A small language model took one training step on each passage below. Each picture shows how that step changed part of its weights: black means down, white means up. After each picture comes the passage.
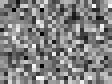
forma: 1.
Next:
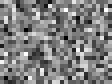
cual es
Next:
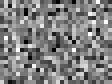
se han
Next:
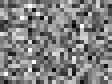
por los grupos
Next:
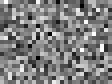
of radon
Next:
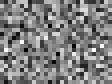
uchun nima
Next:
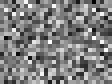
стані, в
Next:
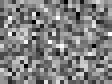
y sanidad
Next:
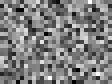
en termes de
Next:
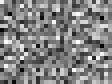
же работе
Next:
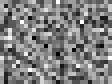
– Чтения
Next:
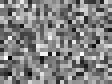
bir qator pedagogik
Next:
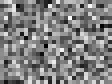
va dual
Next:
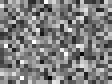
década de
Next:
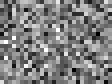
олган I
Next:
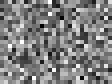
and Forests
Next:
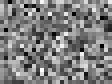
up her
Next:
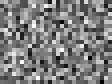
las TIC en
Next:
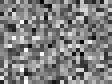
для определенных
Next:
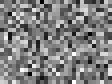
développement auprès
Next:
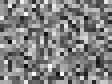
ullı insan
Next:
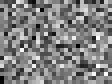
que l'on
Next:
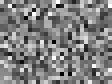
grupo eran
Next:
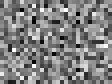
forms of
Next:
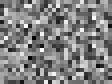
dari sisi
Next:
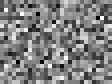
da obra de
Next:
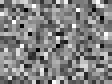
Chinese for
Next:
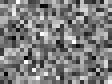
uma visão sobre
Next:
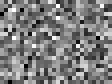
hita karena
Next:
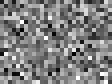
и информационные
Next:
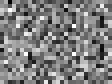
dari kasus
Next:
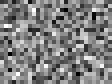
die normale
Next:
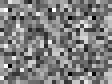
funcionamiento de
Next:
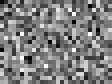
se registra
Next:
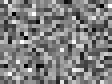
et les jeux
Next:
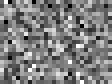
bu ta'sir
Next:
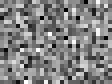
ook wat
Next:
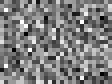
– всего
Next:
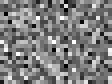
efectiva para
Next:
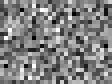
methods to
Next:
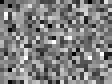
та воду
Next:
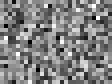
atas dapat
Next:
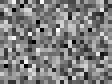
ilumina el
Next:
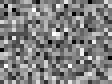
transmise prin
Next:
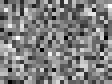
el control de
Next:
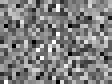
Stelle darum
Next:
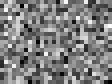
a Lei
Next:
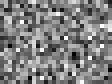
dos Vereditos
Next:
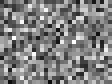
на всю
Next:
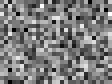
el punto de
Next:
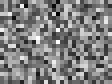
din" sifatida
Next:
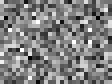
de visão,
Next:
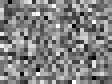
olishlari va
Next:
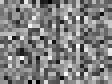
(N) sim
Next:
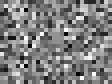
für selbst
